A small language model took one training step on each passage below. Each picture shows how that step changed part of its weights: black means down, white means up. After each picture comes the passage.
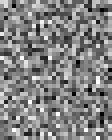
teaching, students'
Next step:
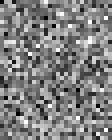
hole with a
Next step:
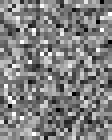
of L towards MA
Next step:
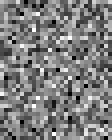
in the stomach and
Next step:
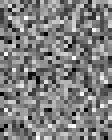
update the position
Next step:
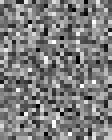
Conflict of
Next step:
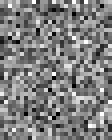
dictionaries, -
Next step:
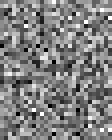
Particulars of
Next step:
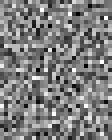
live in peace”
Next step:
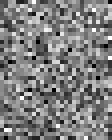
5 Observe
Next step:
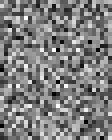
first one was a direct
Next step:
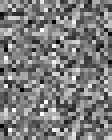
integrated strategies to
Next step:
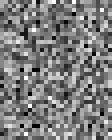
the encryption
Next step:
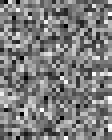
Gupta P²,
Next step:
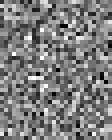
Subjected to
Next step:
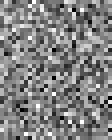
that properties (8),
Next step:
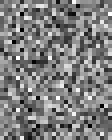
is the first line of
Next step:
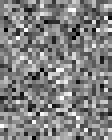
matched farmers
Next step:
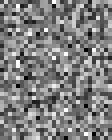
language or the language
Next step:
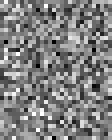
Environment (2015)
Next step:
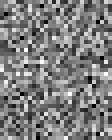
demands of environmental
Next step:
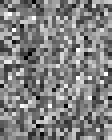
program. Note.
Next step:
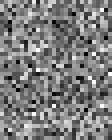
as soon as the main
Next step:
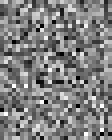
stock market capitalization
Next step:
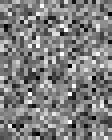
and compare the observed
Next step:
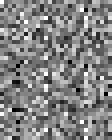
not significantly affected by
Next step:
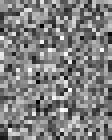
well. All these
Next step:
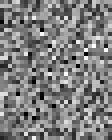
magnetic field that
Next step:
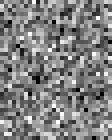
as a promising
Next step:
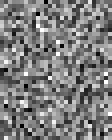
remain aligned with
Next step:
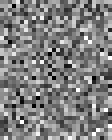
was conducted using descriptive
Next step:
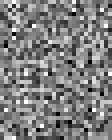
about the benefits of
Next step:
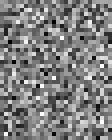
well as behavioral change
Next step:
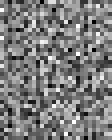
Resettlement provides
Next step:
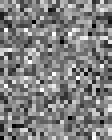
policies on code and
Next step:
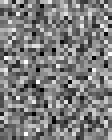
kilometer. This
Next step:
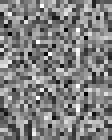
and UiO,
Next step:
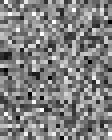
and these molecules are
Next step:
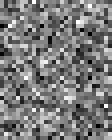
Accuracy using
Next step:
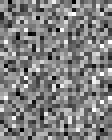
to describe the research
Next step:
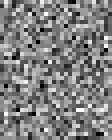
\searrow \\
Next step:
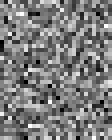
aggregated -
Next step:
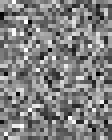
electronic and
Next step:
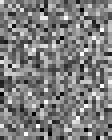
Background: It
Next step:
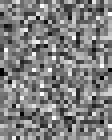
and employers to continue
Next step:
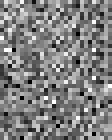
uprising digital
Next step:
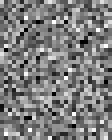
the southern part
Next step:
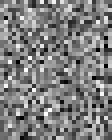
has greatly increased over
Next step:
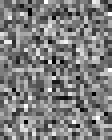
() Fe Mn
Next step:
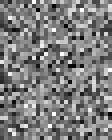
Assign an internal
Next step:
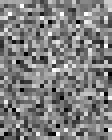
clear nuclei
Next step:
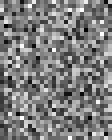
denoting a
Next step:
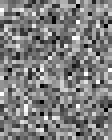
Study: Figure
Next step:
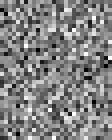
the response rate,
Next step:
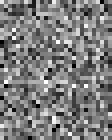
improve the fishway
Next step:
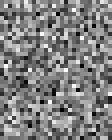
of Progress -
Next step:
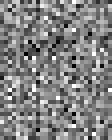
of this work the authors
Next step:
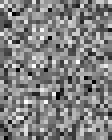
an analysis of the existing
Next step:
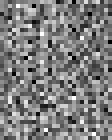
of the trainer
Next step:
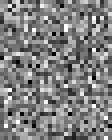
of β 2m in
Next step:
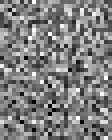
in this study. The analysis
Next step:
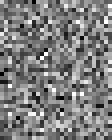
Replacement cost
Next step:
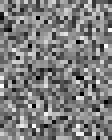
to spread the
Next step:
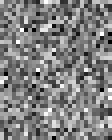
the most abundant and
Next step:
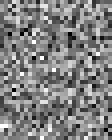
of adhesively
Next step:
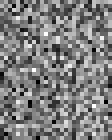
major part of this work
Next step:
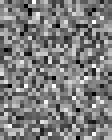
2. Long Base
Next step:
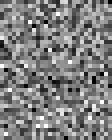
for this review and others
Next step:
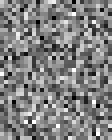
the total household
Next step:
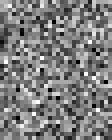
are marked in inches
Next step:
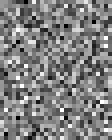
they help alter the production
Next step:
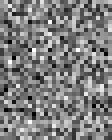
results are statistically
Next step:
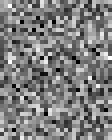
are limited within so
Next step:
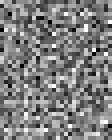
the summaries of
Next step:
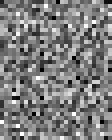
truth of life.
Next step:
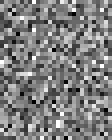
in the operational model,
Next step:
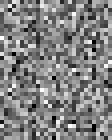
of the technique.
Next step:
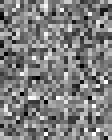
disorders in several
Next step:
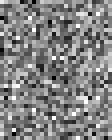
court considered that the
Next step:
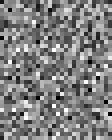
III Group
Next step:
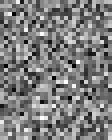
is one of the current research
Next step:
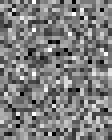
in the following lines.
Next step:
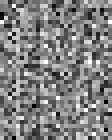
of motion of the
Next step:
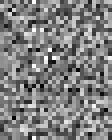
in their results. In
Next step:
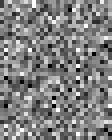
Declarations and
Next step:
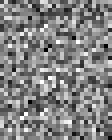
Reviews of the
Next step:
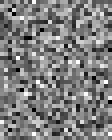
in diagnostic
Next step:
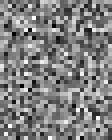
with a time of flight
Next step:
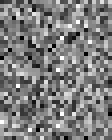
In this chapter,
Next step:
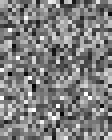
the compounds was found
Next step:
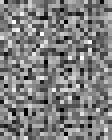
or .igs)
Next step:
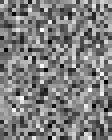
research findings indicate that
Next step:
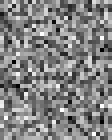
quality of life among patients with
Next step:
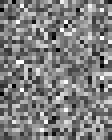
health thresholds an
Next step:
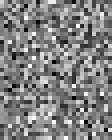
the two above cases. The
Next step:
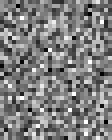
on grain yield and
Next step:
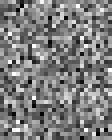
- Wall clashes
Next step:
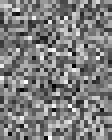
fixed bed
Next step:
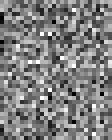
governance of the Research Data
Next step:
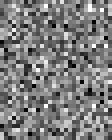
improve and better understand their
